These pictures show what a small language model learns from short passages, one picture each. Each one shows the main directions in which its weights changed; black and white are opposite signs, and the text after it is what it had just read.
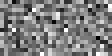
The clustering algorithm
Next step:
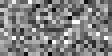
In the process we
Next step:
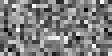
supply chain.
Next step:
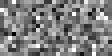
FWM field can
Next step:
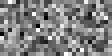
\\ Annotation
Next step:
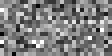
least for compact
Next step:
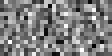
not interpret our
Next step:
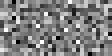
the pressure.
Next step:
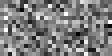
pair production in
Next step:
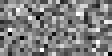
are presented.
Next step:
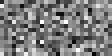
in the inner
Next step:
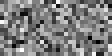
as the shift
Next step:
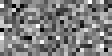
\PV \equiv
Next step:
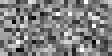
for the heavy
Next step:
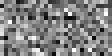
and intensity of
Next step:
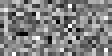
galaxies define a
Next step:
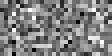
t$. If
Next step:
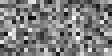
for which we measure
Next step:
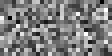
reveals that the
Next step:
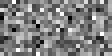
LBGs within
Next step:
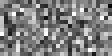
1.0 for all
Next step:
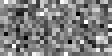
this update.
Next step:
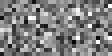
of the numerical
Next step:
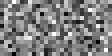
Considering a
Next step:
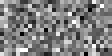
smaller systems, in
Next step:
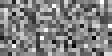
risks of
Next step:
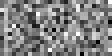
polarized, with
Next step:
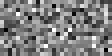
another using a
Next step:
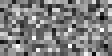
the charge dependence
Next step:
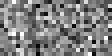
In all panels,
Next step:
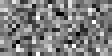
spin dependence in
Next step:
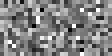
arises within
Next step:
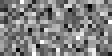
products in
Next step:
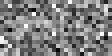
the external
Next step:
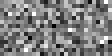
which explains our
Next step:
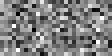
characteristic function of the
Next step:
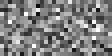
the threat of
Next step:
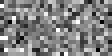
and in the other
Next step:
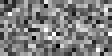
the roughly
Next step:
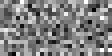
demanding and time
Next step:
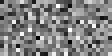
injection of a
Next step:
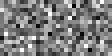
an adimensional complex
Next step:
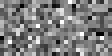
\caption{ The
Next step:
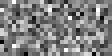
the tilde couplings
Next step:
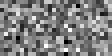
the real parts
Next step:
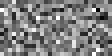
ITP of the
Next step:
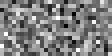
the scale parameters or the
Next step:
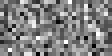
structures that are
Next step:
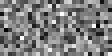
These are obtained from
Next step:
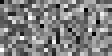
in 3D. The
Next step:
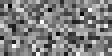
the shadowing
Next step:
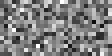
levels. }
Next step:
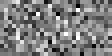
surface, is through
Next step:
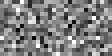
degrades the performance
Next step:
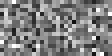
Variation of
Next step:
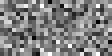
which the information in
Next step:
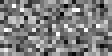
sets. Figure
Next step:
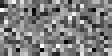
{\it Effective
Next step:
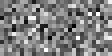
of the four zero
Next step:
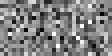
for some combination
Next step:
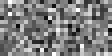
explained by the
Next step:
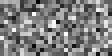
the octet
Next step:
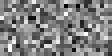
of a positive pair
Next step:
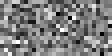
gravity. We
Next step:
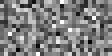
data. This work
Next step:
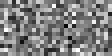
rings. In the
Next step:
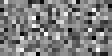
protocol is
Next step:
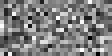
of the expanding
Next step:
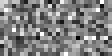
matrix is given by
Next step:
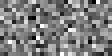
of stars) to
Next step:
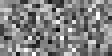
continuum flux of
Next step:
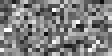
multiple terms. In
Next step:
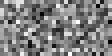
attackers indicates
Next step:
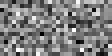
the previous formulae
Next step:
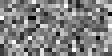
of $\Gamma_{\rm
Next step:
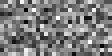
of collapsing
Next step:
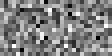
a conformal
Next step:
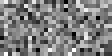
when columnar
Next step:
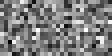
work implementing
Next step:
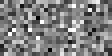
in a layer to
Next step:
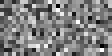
spacetime, and that
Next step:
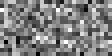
\\ VIP
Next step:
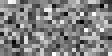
excluded regions
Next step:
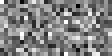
example, in the two
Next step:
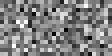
a stranger.
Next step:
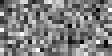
problem in the case
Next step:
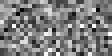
perturbation theory.
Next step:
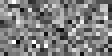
also hijack a
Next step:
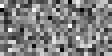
Type 2
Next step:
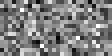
stellar mass
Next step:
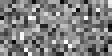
of $\gamma$ with
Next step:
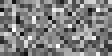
Here we define
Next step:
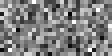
on extensions
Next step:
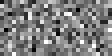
in $\alpha$. In
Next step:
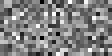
Alice and
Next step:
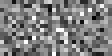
the hole band)
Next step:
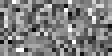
The idea is
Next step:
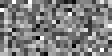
Analysis of
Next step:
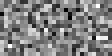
This result is also
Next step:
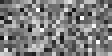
by Hanski
